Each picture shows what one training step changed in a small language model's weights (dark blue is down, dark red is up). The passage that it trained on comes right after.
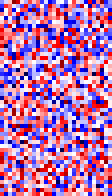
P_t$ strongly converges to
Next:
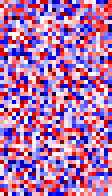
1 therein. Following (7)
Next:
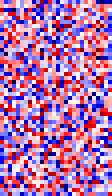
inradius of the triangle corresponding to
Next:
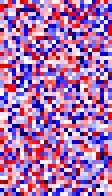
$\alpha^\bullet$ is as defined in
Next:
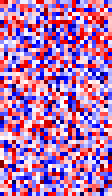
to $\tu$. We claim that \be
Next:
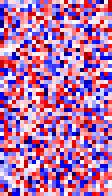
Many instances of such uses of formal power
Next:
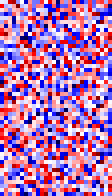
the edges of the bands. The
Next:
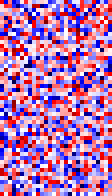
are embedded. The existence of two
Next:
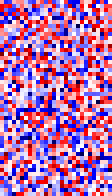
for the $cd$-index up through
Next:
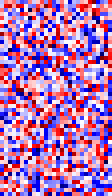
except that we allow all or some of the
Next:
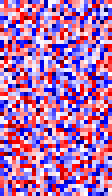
(2.3): The localization of
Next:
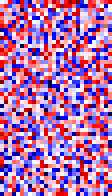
cases where $H$ is not globally generated
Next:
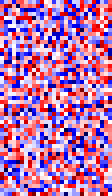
with $\mu_n$ through
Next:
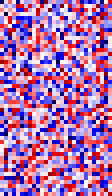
the same when the delivery time is
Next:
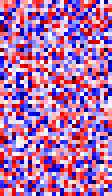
simplified significantly as follows. As noted before
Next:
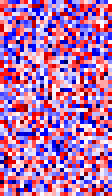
of $k_D$ and
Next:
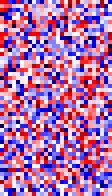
objective functions, it is called a
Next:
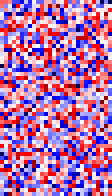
степенной функцией
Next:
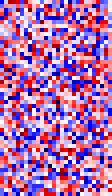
Mathematics University of Amsterdam The
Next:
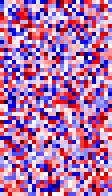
folded-node bursting
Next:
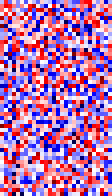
producing such results as formal consequences of certain
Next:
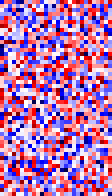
essential ingredient of the superspace formulation
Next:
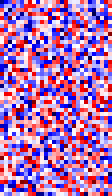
statistical quantities that measure the importance of each
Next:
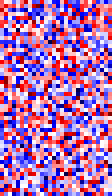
of random tensors into diagonal sum and coupling
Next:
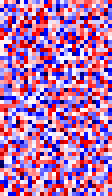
required. It remains to verify that the action
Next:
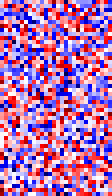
}} where $p^*$ is an injection
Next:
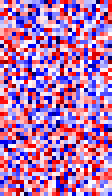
ellipses ananlogous to
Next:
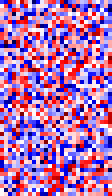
1.0cm \centerline{D.
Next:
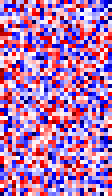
into how phase slips arise. When
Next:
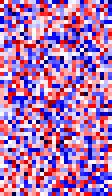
installation work | | 1 -
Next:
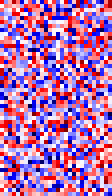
York J. Math.} {\bf
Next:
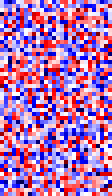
is a submodule of $M$.
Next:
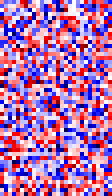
For a regression model with a single functional
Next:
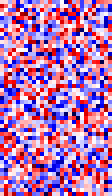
that $p$ does not divide the
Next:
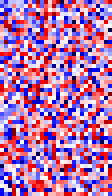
linear factors. In a private
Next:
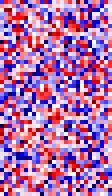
near-boundary node is associated with a pair
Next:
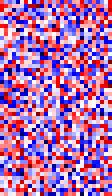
of the triangular factors, in a
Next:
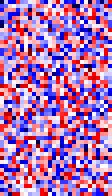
\setOfRides, \;
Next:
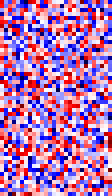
Grant-in-Aid for
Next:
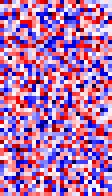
The main idea of the DRSC algorithm
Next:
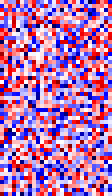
conditions involved in Theorems 1.17 and
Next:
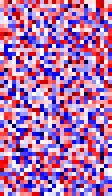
the products in $\frakM(A)$
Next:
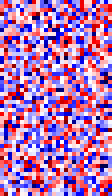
at least one antipode, say
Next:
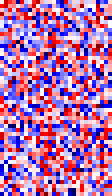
a class of not necessarily irreducible Markov models.
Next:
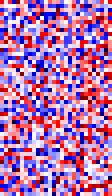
a whatever large signal input,
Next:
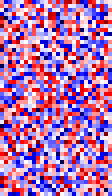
case remains, however, a challenging
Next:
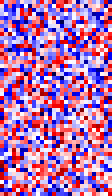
and Fourier series. We then go on to
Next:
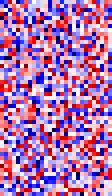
graphs respectively for \( k \geqslant 3
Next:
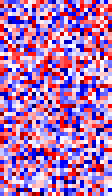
and $x\in P(B)$
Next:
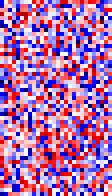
\section{Introduction} Denote by
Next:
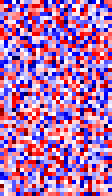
different point). We explicitly exclude both structures
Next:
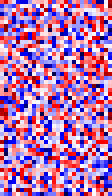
\\ Grid size & $\Delta x$
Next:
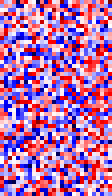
for the Skorokhod
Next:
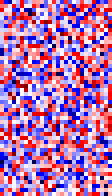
required for this task since the binary structure
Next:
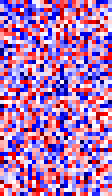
\to \infty$, having \\
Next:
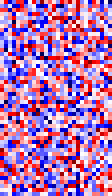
reconstruction of a three-gene
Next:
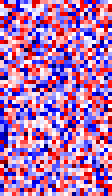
literature to establish weak dependence of dynamic time series
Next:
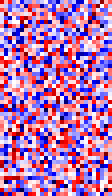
underlying wavelength. We here run
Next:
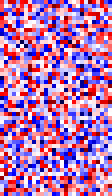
the last step, Alice and Bob
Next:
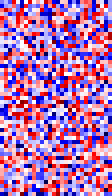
can be studied using a well-known family
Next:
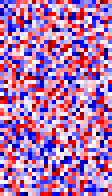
и независимые
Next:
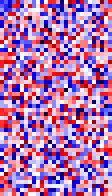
Hilbert scheme $H_{d,g}
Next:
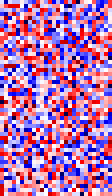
[1]). To sum up, let
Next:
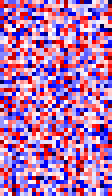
vary $u(x)$ by a small
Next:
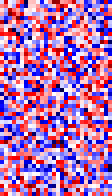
we consider splittings of the gradient to depend
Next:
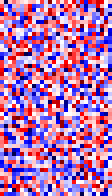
if necessary, we have $\partial_0
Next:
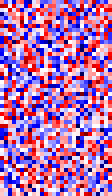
treat the remaining case $w=-1$
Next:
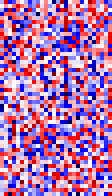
hardware. Because feedback measurements are
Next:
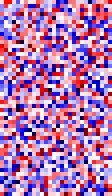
\end{multline*} Furthermore $\lambda$
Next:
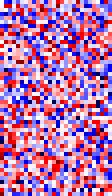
we have (d). Since the saturation
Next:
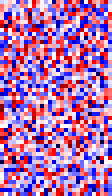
had already been known long before. We start
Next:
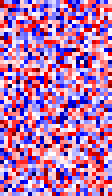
number and location of limit cycles of a planar
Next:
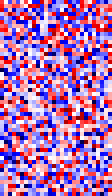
of $B_\lambda^i$ has
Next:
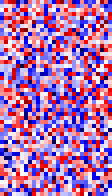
(iii) для $T$
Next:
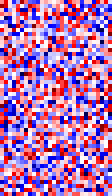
$M$ and $S\subseteq
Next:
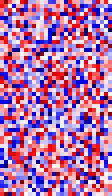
$ \textstyle g_{j_1
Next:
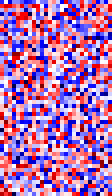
routing based on existing techniques for alternative
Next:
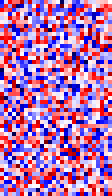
such pseudo dg-tensor functor is determined
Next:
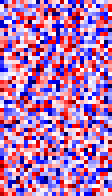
the unipotent part of the Milnor
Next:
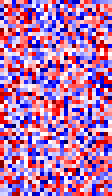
dt$. For instance, we have
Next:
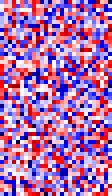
version 9.1.2 with an
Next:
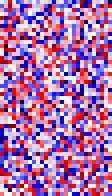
free $R$-modules, and so it
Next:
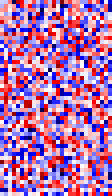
find the multi-dimensional analogue of theorem on
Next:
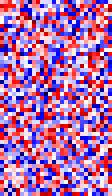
the truncated Fourier series expansion. To keep
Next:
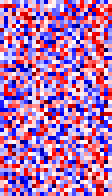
as soon as we prove that,
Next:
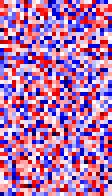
[0,\infty)$. Now let
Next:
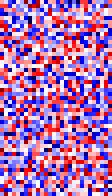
ideal is also an associated prime ideal of
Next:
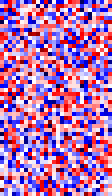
probability of the Markov chain above,
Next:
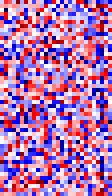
The subexponentiality of infinitely divisible
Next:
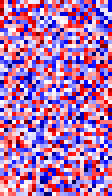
integral of $f$ with respect the basis
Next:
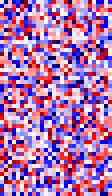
définie positive. \`A tout
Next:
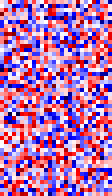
(\ref{transf3}) to
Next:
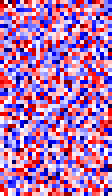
for some automorphism $\varphi\in {\rm
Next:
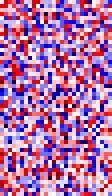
a positive answer to the question. We find
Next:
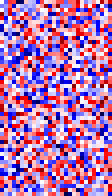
there exists a bamboo for the value
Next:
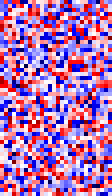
\cite{GH}). It
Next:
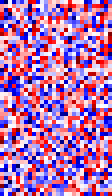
rational homology $\CPC$. The following relations
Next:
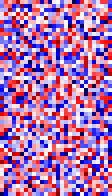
may be damaged. Some control measures
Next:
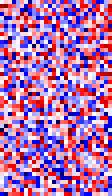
the most special curves from the point of view
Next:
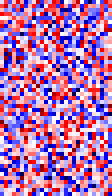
arbitrary function $a(x) =
